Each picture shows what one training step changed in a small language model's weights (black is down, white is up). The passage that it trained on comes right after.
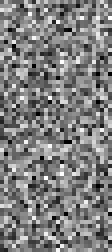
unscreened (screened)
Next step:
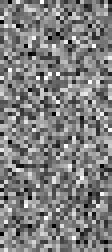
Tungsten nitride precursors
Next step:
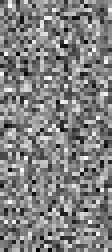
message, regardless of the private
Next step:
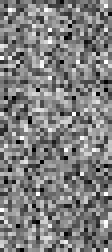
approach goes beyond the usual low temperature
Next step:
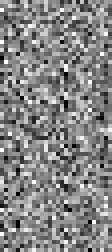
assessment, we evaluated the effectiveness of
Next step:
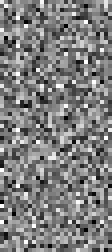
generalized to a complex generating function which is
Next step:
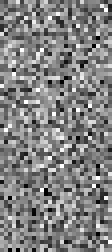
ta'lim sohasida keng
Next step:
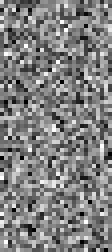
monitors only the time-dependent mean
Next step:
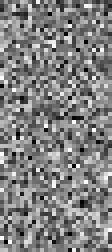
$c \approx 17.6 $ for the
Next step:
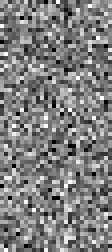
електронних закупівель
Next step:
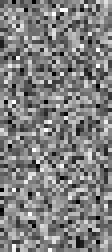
Reserve Bank. 11. FMI
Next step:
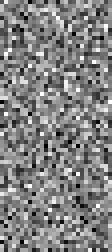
effects. Approximately, the resulting
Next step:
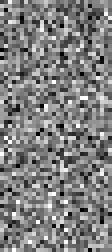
influence, inspirational motivation,
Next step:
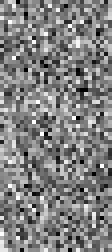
maqolida *bo‘ron* LK
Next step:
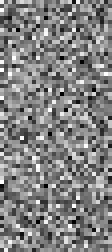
between two extended objects due to single
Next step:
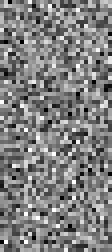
the plate to the pressure of the detonation
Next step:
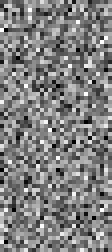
to be 0.1 µg/ml
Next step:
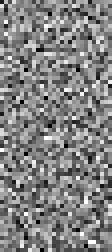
because it is the most toxic metal and
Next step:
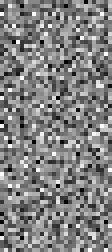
an acceptable scientific standard. Version 1
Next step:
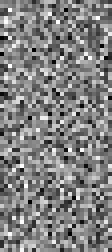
hypotheses were tested at
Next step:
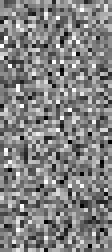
un'estensione dei polinomi
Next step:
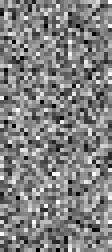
that sanctions should be classified as
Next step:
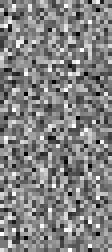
meanings. *Journal of Personality
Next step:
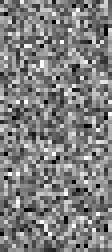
in vertical and horizontal directions
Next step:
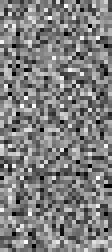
activities. For most people, they also provide critical
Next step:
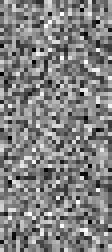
as the top Yukawa coupling, while
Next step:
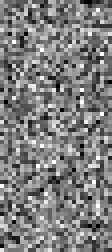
binolarning holatiga salbiy
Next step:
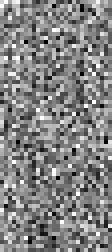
ham muhim manba hisoblanadi.
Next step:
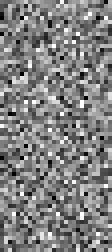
voice the same opinions as their peers
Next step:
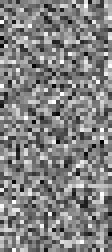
need to adapt actions and ICT solutions to
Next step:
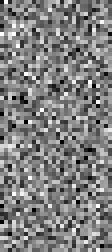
in mind. Now, a year after
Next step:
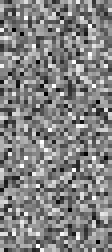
policy as \textit{par} resulted in
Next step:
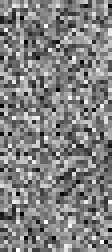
South Bend \\ South
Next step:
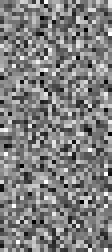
strength)} \end{cases}$$
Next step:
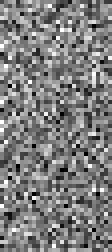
Namangan qipchoq sheva
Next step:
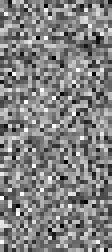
of the polaritons as a function of
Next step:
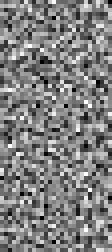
made a systematic study on the nature of such
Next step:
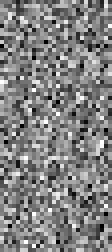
today if ocularcentrism had
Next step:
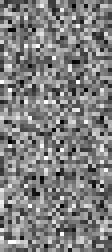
days age, by testing concrete
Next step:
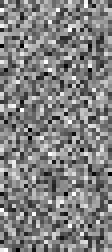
this case, each agent is connected to a
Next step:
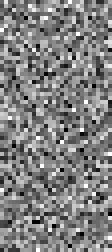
camera. MYSTIC's grid
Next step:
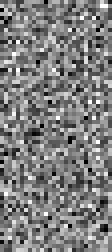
function of time. Step 4: the results
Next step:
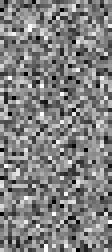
to ensure that rules with higher relevance
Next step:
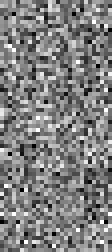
bo'lgan sodda organizmlar
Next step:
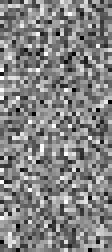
the objects of interest, especially in cases where
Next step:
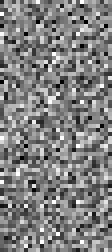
el tratamiento judicial,
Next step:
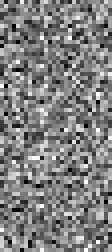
boundary $y_{boundary}$. The variation
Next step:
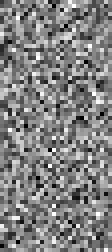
initial value for $Q_c$ , one way
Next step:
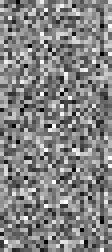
Firstly, for test particles with
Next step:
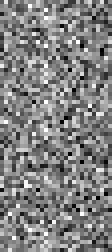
Darja Schubert¹, Jan
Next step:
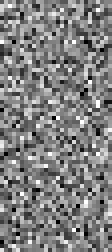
theory, such transformations do not shift the vector
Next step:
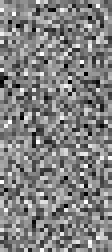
provided some valuable suggestions after studying the
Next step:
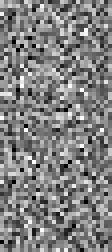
A similar analysis was performed by the authors
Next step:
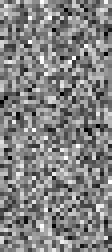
working in the cloud as easily as
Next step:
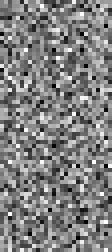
to $21$, accompanied by an
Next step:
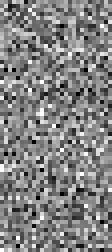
*C. quadrivittata* is
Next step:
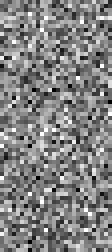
published by the Alheim spouses
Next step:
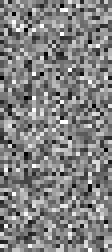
ground-state miniband is
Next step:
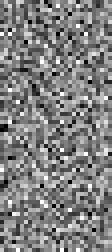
degenerate eigenstates which are the linear
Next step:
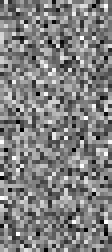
greater than the prognostic evidence
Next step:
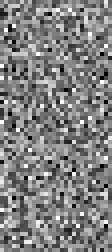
services. That is, narrow network firms
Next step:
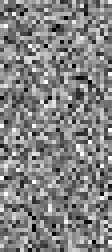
militar, ou em formatura,
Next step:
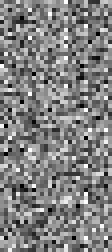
ignite the lasing process and lasing
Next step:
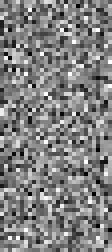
rate of tax is playing a key role in
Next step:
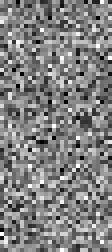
can either escape from the GRB environment
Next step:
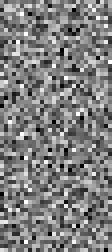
function of the concentration of the catalyst
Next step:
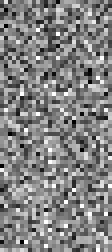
-position of the sensor y_f is
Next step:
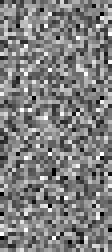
mass of the seeds indicated on the right
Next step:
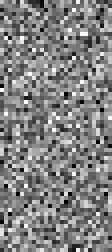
in a next work). Table 3 details
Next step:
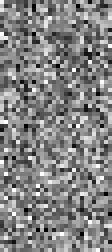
erkin tarqatiladigan
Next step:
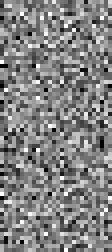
measures we evaluate the model capability in
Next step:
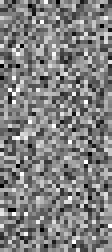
the linguistic features of this game text are
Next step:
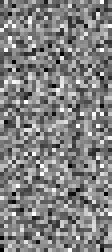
de teme mai mari sau mai
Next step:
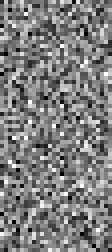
the systems. We may also simulate the coupling
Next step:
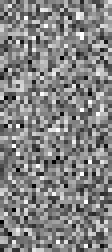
correlation coefficient of one indicates a perfect
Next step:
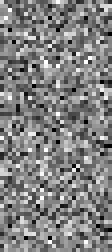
to each tube at 1 of 5 rates
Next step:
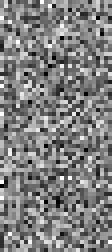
become much simpler to achieve,
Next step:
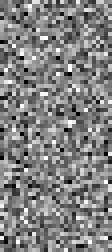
Gridhrasi. An integrated approach
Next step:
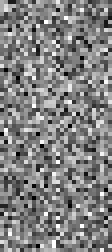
named the *heaton*, in
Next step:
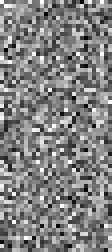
necessary to assess the closeness of the actual
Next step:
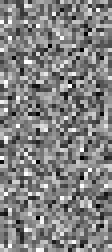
D.C. Dafoe et al.
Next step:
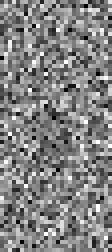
to 400~$\mu$s. The spin
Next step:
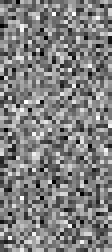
is introduced as \begin{equation}
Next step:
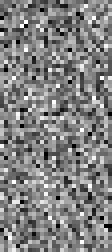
superar los prejuicios y las
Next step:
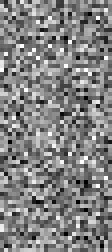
como a fabricação empurrada,
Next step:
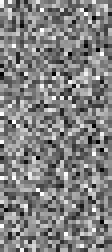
ecosystem protection in sector policy
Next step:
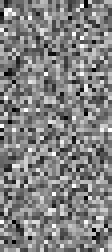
the unary iteration operation discussed
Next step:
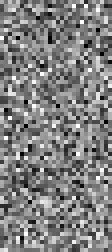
into the product of dyadic-state
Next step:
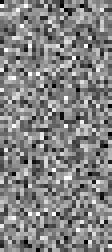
были прерваны и
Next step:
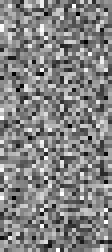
research, and worryingly in
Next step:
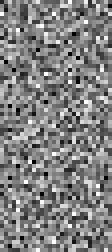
the observable precession amplitude. We
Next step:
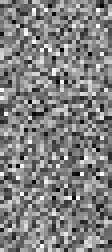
soil strength (CBR) test, soil
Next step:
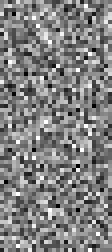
that can handle non-linearity, parameters
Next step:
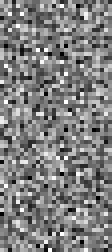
Laurent series over $\rho$
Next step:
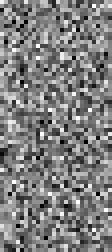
учебного процесса.
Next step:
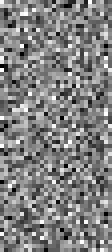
the effectiveness of this approach on artificial
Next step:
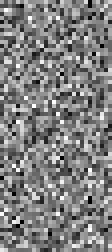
We do this by contrasting the performance of
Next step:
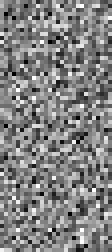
from momentum spread and free betatron
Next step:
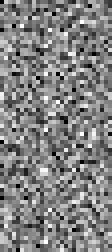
Phillips University Marburg,
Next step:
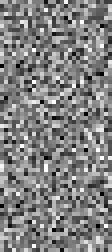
contribute to the overall development of the
